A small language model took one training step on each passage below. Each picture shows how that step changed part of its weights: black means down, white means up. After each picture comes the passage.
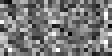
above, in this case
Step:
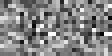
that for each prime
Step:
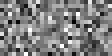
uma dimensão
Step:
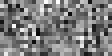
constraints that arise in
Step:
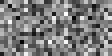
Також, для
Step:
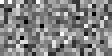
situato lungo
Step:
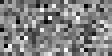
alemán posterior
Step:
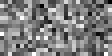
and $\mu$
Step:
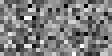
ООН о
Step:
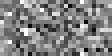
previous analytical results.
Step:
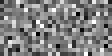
empirique des
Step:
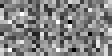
im Gelände
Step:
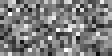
50% dos casos
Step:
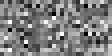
prolapso o
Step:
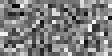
fundamental role in the approximation
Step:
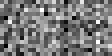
reevaluar el
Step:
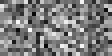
there are finitely many,
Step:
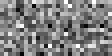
symbols are similar.
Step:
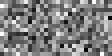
extension of the critical
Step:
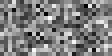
tablatura está
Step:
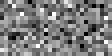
de un país.
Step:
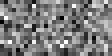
tashkil etmagan
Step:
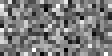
and strengthening
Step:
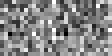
se desenvolver um
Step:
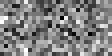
a coordinate system following the
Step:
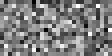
on ${X\choose
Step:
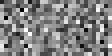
a evaluar la
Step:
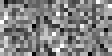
only if there exists a
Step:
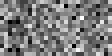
chiqib, qayta
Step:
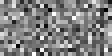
Escolar –
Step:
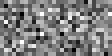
- DANTAS
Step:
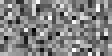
práticas do Guia
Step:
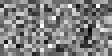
¹ Gazi
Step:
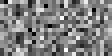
meshes). There are
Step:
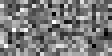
section 2, on the
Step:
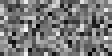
here, because the additional
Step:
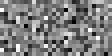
nas escolas
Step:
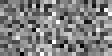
maneras de
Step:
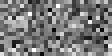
are the vertices of
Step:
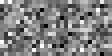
hyperbolic system admitting
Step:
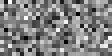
this error is that it
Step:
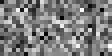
a mixture of
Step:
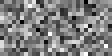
fuzzy arithmetic
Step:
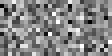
hört die
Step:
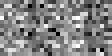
called the {\it
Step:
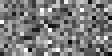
that the problem can then
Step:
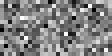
us prove a statement
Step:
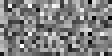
third one implies that
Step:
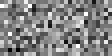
affine line is the intersection
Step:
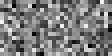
right multiplications with elements
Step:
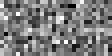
focus first on rank
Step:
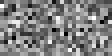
: \alpha\in
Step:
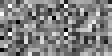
infinite family of parallel
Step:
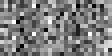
que ele estava
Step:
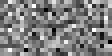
nos pulmões
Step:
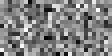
at time zero. The
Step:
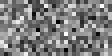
orthogonale $T$
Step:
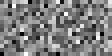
мабуть, –
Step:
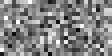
projections will be taken
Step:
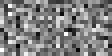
continuous) } \
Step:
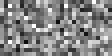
atau pembeli
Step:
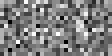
problem demonstrate the potential
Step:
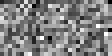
to a cyclic group generated
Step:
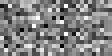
A second similar induction proof
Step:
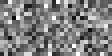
with the item
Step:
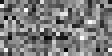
of a constraint graph
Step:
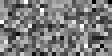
$B$ could by
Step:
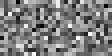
cases dependning on the
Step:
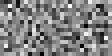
his useful comments.
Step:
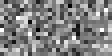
perform the first
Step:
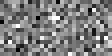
grupo de edad
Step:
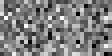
intervals) norm in
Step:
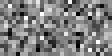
was written while the author
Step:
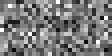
rangsiz markaziy
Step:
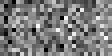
apoyen cada
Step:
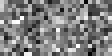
b $ implies $a
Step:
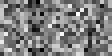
in the Pacific
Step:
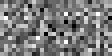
graph (DAG)
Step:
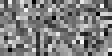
Volk proved that in
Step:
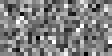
teachers is increasing
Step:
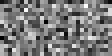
For a paracompact space
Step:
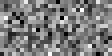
a variety of cases in
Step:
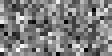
note we will prove the
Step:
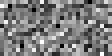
of the process while their
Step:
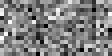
und Kultus,
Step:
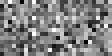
forward solvers:
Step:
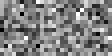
$\Psi$ be a
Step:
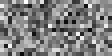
expressed as a sum of
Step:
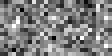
y la prueba
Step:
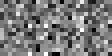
natural to ask the
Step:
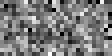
in combination with other
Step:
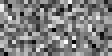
\geq 2$ and
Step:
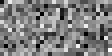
Wir Uns,
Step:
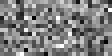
году доходы
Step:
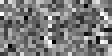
va xarajatlarining
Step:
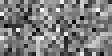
va takomillashtirish
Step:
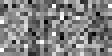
\noindent{\bf Proof
